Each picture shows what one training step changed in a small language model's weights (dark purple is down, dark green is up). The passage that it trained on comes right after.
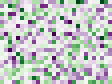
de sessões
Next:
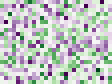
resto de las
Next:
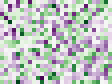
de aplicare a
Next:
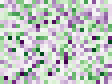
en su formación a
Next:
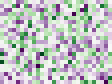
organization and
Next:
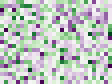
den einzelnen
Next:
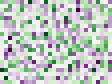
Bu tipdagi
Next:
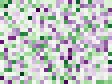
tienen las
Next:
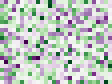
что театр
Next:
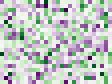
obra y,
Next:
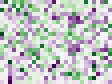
seu interior,
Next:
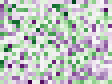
свое с
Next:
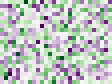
o fi
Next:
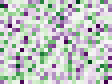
va yirik
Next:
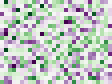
Por meio do
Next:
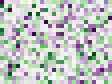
Goh teran
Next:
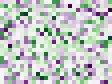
в IV —
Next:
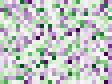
as principais
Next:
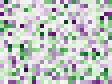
y ese
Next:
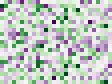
para avanzar
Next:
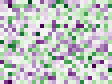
e a maneira
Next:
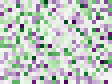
be distant;
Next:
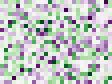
тот в
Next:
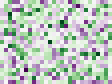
y ella
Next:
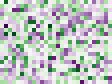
Estado do
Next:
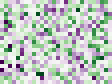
на юге
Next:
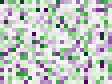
well by
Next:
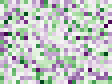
naissance :
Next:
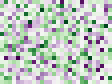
yoki buning
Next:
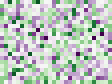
orqali ekib
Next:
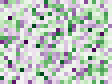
и мир,
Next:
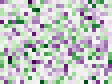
su pueblo
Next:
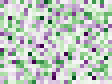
ва миграция
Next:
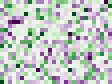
- zij het
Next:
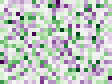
comparativo ao que
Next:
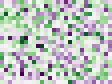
à realidade das
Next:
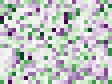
como de variables
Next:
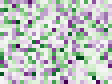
akış yolu
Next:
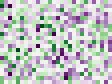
of Nukus
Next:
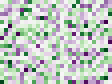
its members
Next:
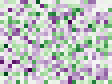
chiqarish kabi
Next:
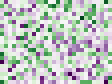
ciência que
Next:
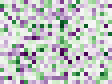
The article
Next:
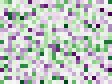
bir maktabda
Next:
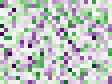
que aún
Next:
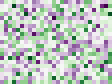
informales, como
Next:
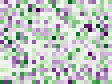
recreación de
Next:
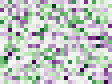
tayinlash va
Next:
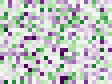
this article,
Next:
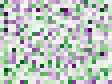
effecten een
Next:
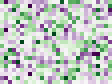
la mappa
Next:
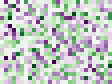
de inicio
